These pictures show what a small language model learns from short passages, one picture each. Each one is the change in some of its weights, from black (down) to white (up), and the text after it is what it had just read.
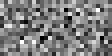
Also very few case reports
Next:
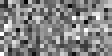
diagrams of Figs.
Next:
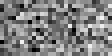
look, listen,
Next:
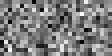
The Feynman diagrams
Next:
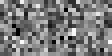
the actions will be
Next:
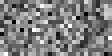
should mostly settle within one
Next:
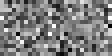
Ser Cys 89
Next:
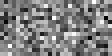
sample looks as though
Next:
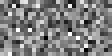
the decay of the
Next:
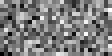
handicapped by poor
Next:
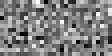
(lower panel) for
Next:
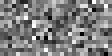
SAW frequency is
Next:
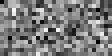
a substantial subset is
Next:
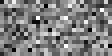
would be closer to
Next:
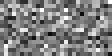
a few universal ratios of
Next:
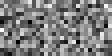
of initial state, as
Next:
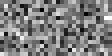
for web-based data
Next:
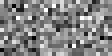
implied proper motion
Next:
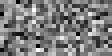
in jobs before and
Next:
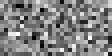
tax incentives provided
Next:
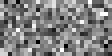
cost Weeder is done
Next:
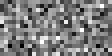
as follows: - Since
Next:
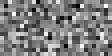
involved (i) a
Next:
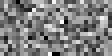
are related to similar calculations
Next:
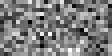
of looking at the
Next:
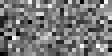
of health determinants,
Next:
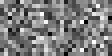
it may be possible to
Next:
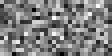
chips within an
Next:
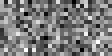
The structure factors of the
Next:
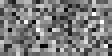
does not affect,
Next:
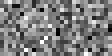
as macular
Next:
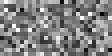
Matsubara frequencies.
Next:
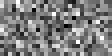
two integers are
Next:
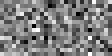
pc [ i ]
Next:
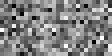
vapor pressure, and can
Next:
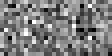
by Vogel.
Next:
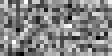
shown in Fig.
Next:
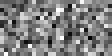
extensive use of
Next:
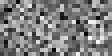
and transparent history of
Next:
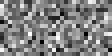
\nonumber \\ &
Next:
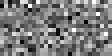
of the telescope beam
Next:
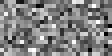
a smaller format lab
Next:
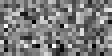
three corners. The
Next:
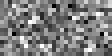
grows, an
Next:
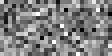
outcomes. Cesare
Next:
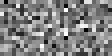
nanopores, both
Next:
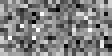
exceeds any justification
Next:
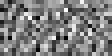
validate our model,
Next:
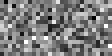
substantially influenced by
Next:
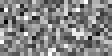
out of Earth are linked
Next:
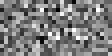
case, there are three
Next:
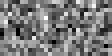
the atmospheric measurements are made
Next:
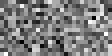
be to compare two
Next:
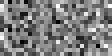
\\ c & \approx
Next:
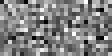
a matter of degree,
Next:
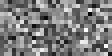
a positive affect,
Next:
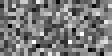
at its tip.
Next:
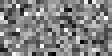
The *Clarity*
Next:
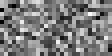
in the universe. Two
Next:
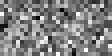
first external review, would
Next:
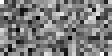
symmetric component. If,
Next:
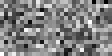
of quantum electrodynamics
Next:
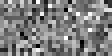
accompany this
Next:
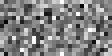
control. During an
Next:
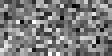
and national inequality
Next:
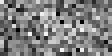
Gaussian noise with power
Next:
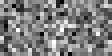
unit cell, we also
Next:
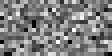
19 II, working wavelength
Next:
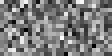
the magnitude of the current
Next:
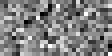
& \text{if
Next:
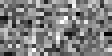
of EPs result in
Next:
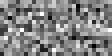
we exploit the wide
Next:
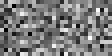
Poor physical health and
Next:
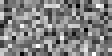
argument behaviors of
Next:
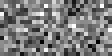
analysis model for a large
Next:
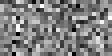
retardant properties of
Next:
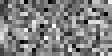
is initialized using a
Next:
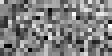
message can be sent in
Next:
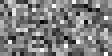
a feedback loop involving other
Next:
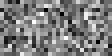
how the approach can enhance
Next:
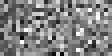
or freight.
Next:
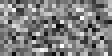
a fluorescence
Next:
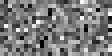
Processes of additive
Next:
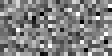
provides absolutely
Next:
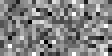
is designed for simulating
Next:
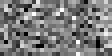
in high-frequency
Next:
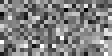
first draft prepared by
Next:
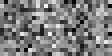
validation accuracy, along with
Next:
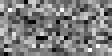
show that protein
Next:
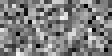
for predicting and
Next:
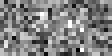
stacking types with
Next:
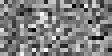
parameters that were obtained by
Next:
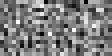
to identify other members of
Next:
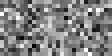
finite-dimensional phase
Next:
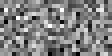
out the rate limits).
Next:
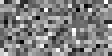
priori* fixed), then
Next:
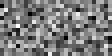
two-unit parallel
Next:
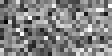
induce harmful
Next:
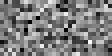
evaluations, respectively.
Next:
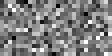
a polynomial-length group
